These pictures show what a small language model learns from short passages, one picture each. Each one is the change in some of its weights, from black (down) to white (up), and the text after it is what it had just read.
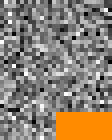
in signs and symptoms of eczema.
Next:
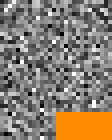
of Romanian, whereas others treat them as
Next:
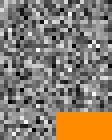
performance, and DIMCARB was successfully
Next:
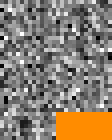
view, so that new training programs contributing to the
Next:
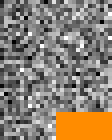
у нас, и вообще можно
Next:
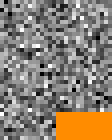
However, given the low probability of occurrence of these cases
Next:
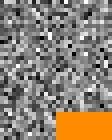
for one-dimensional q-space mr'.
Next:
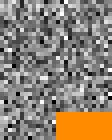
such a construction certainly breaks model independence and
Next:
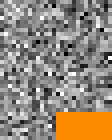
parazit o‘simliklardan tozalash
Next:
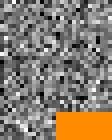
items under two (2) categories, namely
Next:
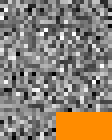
and expresses various proteins to bring about active
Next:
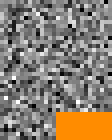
per 10°C. It means that the reduction of
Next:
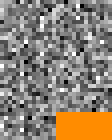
raqamli iqtisodiyot, Tijorat banklari
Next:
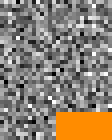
consultation and collaboration with surgical teams
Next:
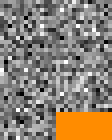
llibreria Qt, la qual
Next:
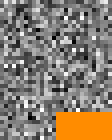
image by decomposing the image into two shares.
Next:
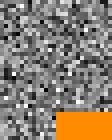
communicate intelligently. The drain was removed
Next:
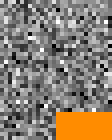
sector leaders', *Africa Defense
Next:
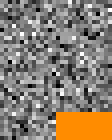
large volumes. \ On the more theoretical side,
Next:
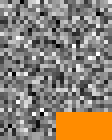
xalqning farovon bo‘lishi
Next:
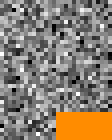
on the origin of photophysical interaction effects expected in the
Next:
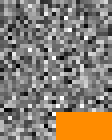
low angular resolution and limited sensing volumes. This
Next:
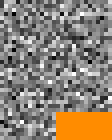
all’eta Araba, Atti del
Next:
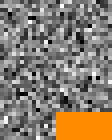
the reviewer's input and the suggested literature. However,
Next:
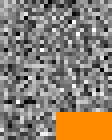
an Electron. This version of SUSY does
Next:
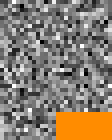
permita georreferenciar y mapear los
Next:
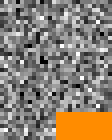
by vascular and interstitial changes,
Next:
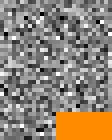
um elemento essencial, pois, a
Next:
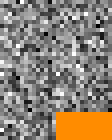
é frequentemente associada a deficiências
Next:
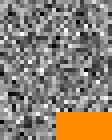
favourable agronomic traits to enhance
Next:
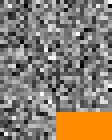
по материалам балканской
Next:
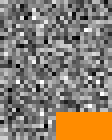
Network, and J48 that will be explained throughout
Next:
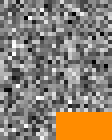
Estas conexiones brindan
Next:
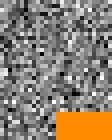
environment where it is difficult to assess occupants'
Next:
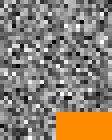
used for its therapeutic properties, flavor
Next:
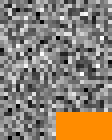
taqdim etilmagani uning nufuzini
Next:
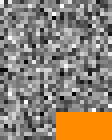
the property that the product of the nonzero elements in
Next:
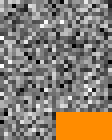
ratio, PLR- Platelet
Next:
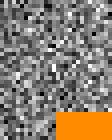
Precision and Recall. This score takes both
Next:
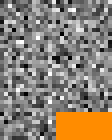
эргаш гапли кўшма
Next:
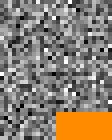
across the chain, we introduce the following notation. If
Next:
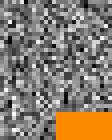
impact business results. - Guest model considers
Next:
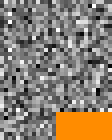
impact of corona pandemic on tourist
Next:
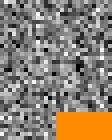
credit. He has worked as Reviewer for international
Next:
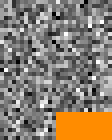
planet occurrence rates (see, e.g.
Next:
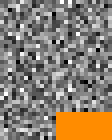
morphology, including alterations in leaf
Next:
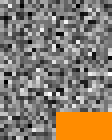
Faculty of Medicine, University
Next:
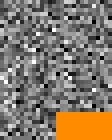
\hline\hline \end{tabular}
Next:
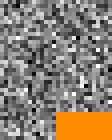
brain injury is perhaps the most difficult
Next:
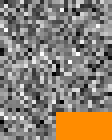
taqaladi. Uning nima uchun bunday
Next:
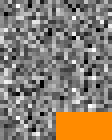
de Estados, antes independentes agora
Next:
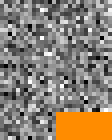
оптимізації сільськогосподарської
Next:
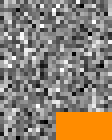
be used as an alternative treatment for these diseases.
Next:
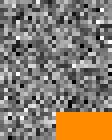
\textit{GW} space-time algorithm for
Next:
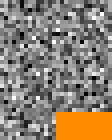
San Giuliano Milanese
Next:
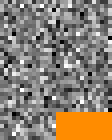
words and actions - that formed me. It was she who
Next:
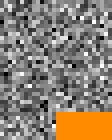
языка-источника. Например,
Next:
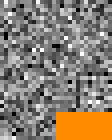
arsenide (GaAs) quantum well located
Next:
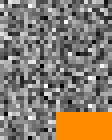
of the ground state energy of the electromagnetic field upon
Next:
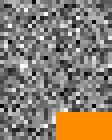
The results highlight the significant influence of external factors such as
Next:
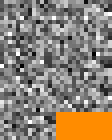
3. Rizvi S A, Naqvi
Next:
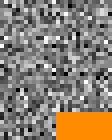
reduce time-to-result and increase productivity.
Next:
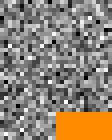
title={Testing Strong Gravitational
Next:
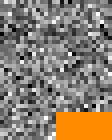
compressed earth blocks (CEB),
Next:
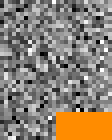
годом. Несмотря на
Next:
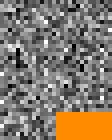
by the Host Institution. Supplementary Material
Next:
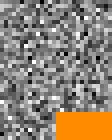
Keling, korrupsiyaning eng
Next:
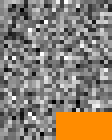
results. Note that FitGpp with $s =
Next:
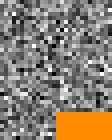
details of the method). The results of these fits are
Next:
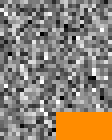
or silicon oil. One nice property of
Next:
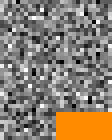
al aumentar la resolución, el valor
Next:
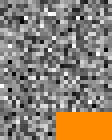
ASR model $f$, TTS model $g$,
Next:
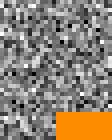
clear at the moment what the complete set of consistency conditions
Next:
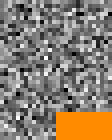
course. The users of these courses are program
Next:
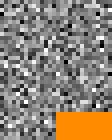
small distortion of the sphere required the average number
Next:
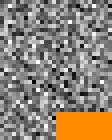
соҳада бандлик шахснинг
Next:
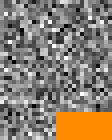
distribution follows multinomial distributions.
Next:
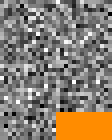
Tutorial on Case-Based
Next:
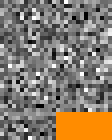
Group Parameters Control group (n=10)
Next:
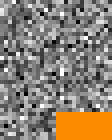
parton distribution functions at \Q if these are sufficiently
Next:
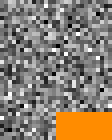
multi-output approaches will not be supported due to
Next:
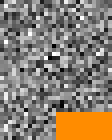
the number of synonymous codons of the
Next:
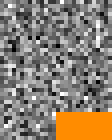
do agronegócio, passando a
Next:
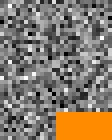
because distance of USN Sensor Field and
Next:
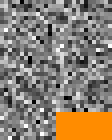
deve ser protegida em face dos abusos
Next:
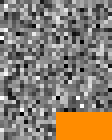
the original radiation field is lost. Secondly,
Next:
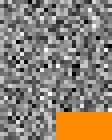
vulnerabilities to increase. The types of wireless
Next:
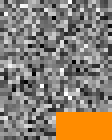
we also assume that the temperature is close to the critical temperature
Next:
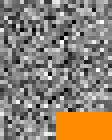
are performed for SCC. It is found that compression
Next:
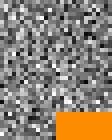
Frame aggregation is a feature first introduced
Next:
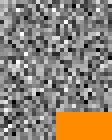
general sharp-interface theory, Eqs.
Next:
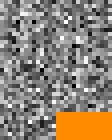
au moment où il se sent mordu et
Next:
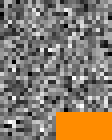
(HEP) experiments is increasingly being implemented by means
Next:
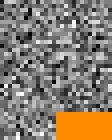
2.4.3. Lipid Content For
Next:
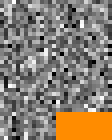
exciton and photon components involve oscillations of the relative
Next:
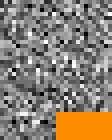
\\ \text{subject to: } &\forall c
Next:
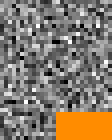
from Eq. (1) is described by the master
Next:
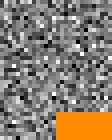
seldom; while teachers themselves were at
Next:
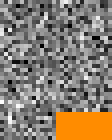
impairment. Out of 26 patients fixed with
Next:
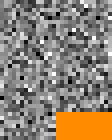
is proportional to the same combination of polarizabilities
